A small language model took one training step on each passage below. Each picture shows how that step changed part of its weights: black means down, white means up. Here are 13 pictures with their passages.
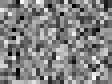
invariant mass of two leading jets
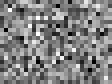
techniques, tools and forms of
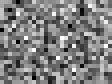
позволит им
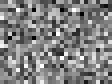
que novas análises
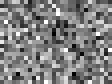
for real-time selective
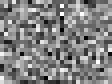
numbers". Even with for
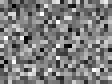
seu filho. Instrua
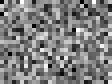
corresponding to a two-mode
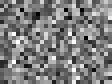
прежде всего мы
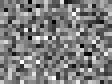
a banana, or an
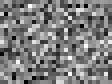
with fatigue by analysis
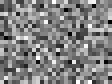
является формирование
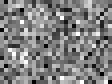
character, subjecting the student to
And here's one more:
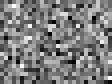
tables, frequencies,
